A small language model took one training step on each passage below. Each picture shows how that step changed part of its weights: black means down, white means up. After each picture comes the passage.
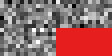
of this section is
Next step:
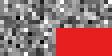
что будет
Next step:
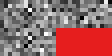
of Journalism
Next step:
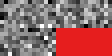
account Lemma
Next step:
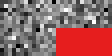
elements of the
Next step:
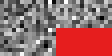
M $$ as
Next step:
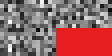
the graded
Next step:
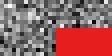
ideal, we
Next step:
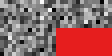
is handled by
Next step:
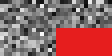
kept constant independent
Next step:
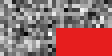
su construcción se
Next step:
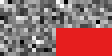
where $f$
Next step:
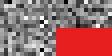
time, but
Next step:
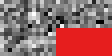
diagram implies that
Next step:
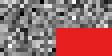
first slice
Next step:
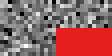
$\lambda $
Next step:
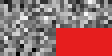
contexto de
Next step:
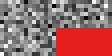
Al concluir este
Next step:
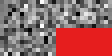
el error.
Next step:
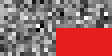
the isomorphism classes
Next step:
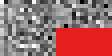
equation proof} Suppose
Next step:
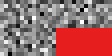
\epsilon} :
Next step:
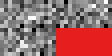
2 comes from
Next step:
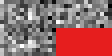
relation entre les «
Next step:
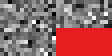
may not exist a
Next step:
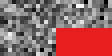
then any derivative
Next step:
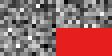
But this time
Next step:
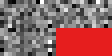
have defined the
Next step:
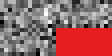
aún no
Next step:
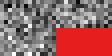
o teste
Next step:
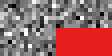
instrument on
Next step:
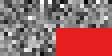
version of
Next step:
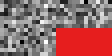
treatment of
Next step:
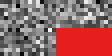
1$ and so
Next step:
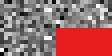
of ${\mathcal
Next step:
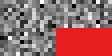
finite order. We
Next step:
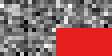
that they are also
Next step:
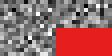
The practical
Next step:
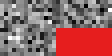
many references
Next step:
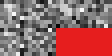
up in our
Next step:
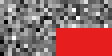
coordinates in the
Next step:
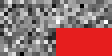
bei jeder
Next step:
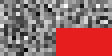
kompleks dan
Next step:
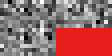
contradiction it
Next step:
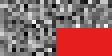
we derive
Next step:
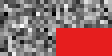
gradients in
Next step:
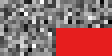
we study the second
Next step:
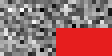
so because otherwise
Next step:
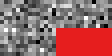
loaded on
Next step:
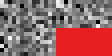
where we have used
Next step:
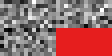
irreducible representation
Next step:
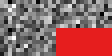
using the map
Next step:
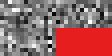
results one could
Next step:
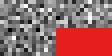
\pf By the
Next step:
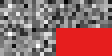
torus, with
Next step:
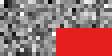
una ciudad
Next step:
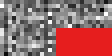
paper were presented
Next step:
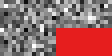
way we see
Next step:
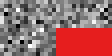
long range
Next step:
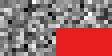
Left Hand
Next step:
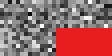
subspaces and
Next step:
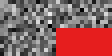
denote the subgroup of
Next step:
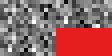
and whether
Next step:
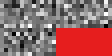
consider limits of
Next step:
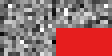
unicity properties
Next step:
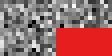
подхода в
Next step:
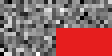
of $\Gamma$.
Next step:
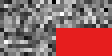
action of a
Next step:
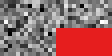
yang menjadi
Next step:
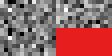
density function with
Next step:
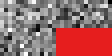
la IE,
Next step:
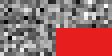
la población
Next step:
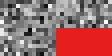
выборе и
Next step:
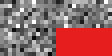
any physical
